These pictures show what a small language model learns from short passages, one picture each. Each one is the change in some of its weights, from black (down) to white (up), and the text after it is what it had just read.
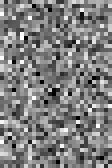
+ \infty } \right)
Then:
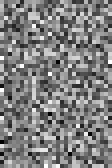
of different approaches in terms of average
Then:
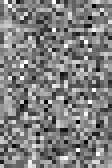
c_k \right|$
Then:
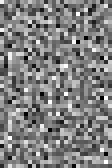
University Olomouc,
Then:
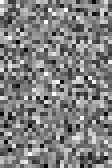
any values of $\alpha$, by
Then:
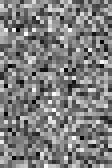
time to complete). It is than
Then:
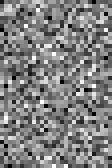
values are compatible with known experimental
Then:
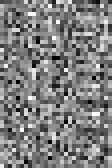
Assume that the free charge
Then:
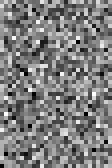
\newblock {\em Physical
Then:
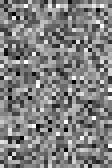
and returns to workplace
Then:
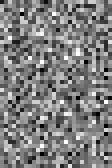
predicated on the reality that
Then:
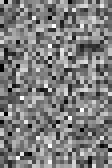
also protect users' privacy
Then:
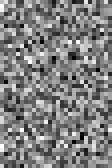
to social and economical systems
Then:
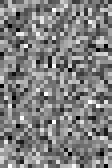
can derive strong policies that
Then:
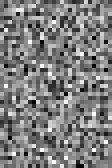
devices at nanoscale to
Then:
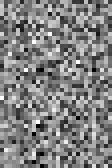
the mass $m(x)$
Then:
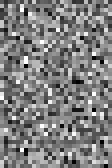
(green-solid line) in
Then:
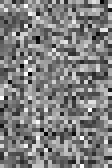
DNA sequence, explicitly including headers
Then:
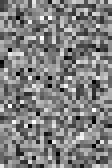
ensures Yukawa exponential fall-off
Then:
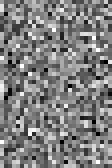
the survey. Small errors in
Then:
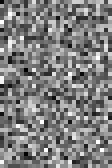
Model (SM). A simple model
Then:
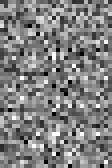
compared to inflation and so plays
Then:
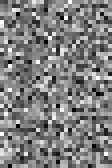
volume form on twistor space is
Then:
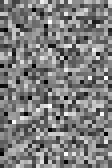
audio stream that is sent
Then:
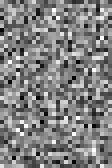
constant $c_1$ is
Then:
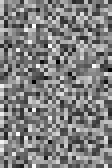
inactive due to the presence of
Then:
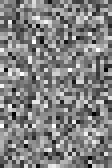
that the polarisability and mass
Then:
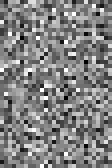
strain, we show it is also
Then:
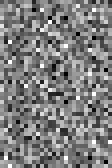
{\bibfnamefont {E.}~\bibnamefont
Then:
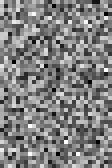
from the above expression. The extended
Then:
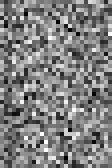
and (c) after treatment.
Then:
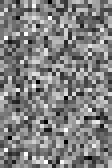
that they can give, as it
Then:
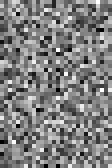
all the H atoms out of this
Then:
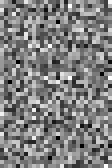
of Crete in the
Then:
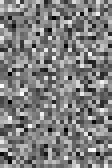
fully determined by the geometric capacitance
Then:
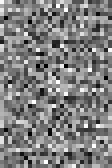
del Desierto", que
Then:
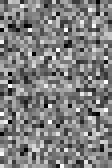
bandwidth determined by the timing jitter
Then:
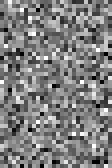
old and new information. The
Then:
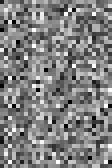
do not find that this is the
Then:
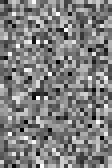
work. The starred symbols indicate
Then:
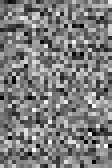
shift, Δt (A
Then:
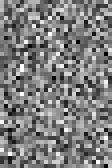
of the hadronic component by an image
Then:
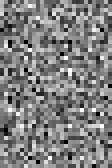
with two neurons per layer
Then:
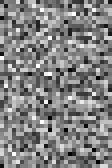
high energies above the Planck mass the
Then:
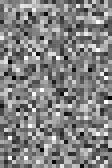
reviewed the visible reviews.
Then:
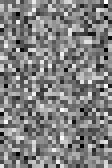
important step consists in properly
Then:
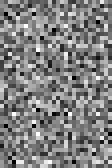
for therapeutic and
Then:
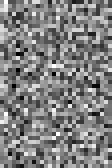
straightforward to find the result of the
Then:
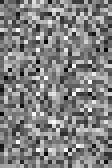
that nothing interesting happens within
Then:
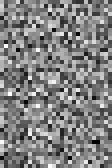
the role of $u$ and
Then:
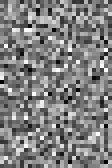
$y^{\prime}$ and
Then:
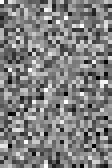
the current shaft conditions.
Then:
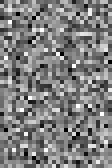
same is true for time complexity because
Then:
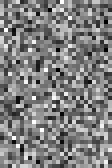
From this expression, we can also
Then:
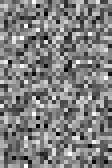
is not obvious. However, in
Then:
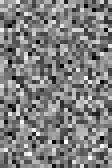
few local supernovae. The fact
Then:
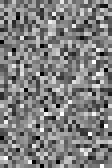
where this X-ray source is
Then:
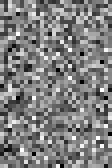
main mirror in August 2022 can
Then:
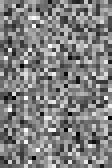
of the limited amount of data,
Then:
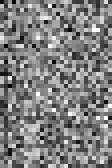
quality of the data (the observational
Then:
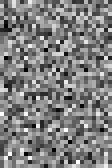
and FIG. 1.
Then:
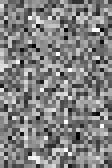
for each outcome variable, we have
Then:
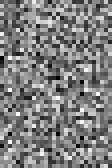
that no kinetic mixing is generated at
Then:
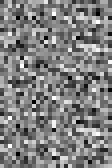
painlessly leads to the
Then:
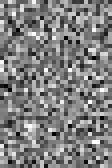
region of the $\beta$
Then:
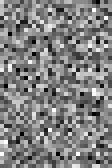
the case with axions. To
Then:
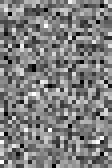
not physics. In addition, we
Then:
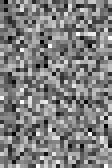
recovered because of inconsistent contact
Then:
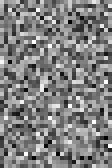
above the Standard Model value. Given
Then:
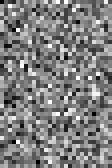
(it is highlighted in
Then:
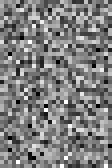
of threshold bounce, a
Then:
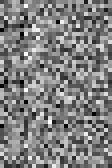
and $V$ are the output
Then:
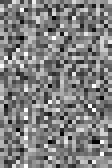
shows, in addition to the strong
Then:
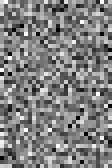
lie, belong to two typical
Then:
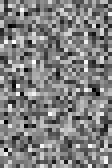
was analyzed using a simple SED
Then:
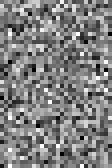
information as possible about each event.
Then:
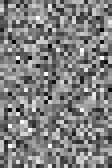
the experiments: In SDIM,
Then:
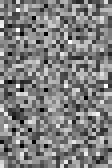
prediction of the simple "effective electronic
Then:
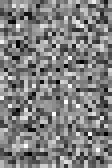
takes on positive as well as negative
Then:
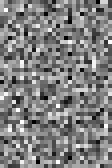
a gifted ASD
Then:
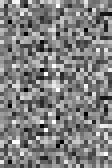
Phys.\ Rev.\ Lett.\
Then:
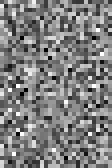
region of the large radial coordinate
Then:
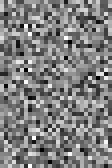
in the years from 1994 to
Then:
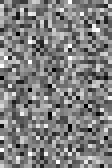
problem to maximize the minimal rate
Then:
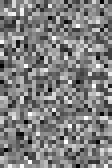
becomes non-BPS and
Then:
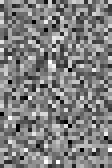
field should levitate
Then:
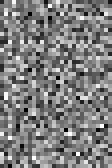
LAE}$. Under these assumptions
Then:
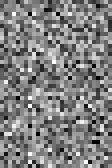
the existence of two kinks
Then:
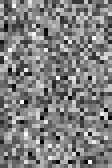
and must be extracted from data
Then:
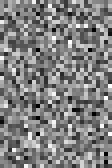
near-filed region. This
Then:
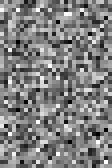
such as the pasting
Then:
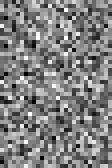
an overall detection efficiency on the
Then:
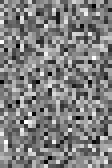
where this simple mechanics may hold
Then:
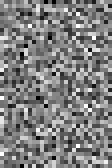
without much affecting the oscillating
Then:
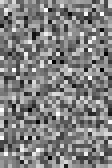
tune in GENIE
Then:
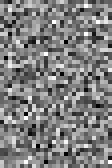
nonlinearity is undesired.
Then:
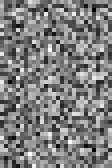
good status. The value of
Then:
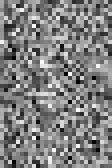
of a high-temperature superconducting
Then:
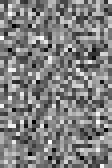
A full analysis within the EPM
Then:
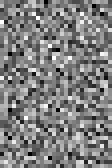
lattice parameter on Mn content,
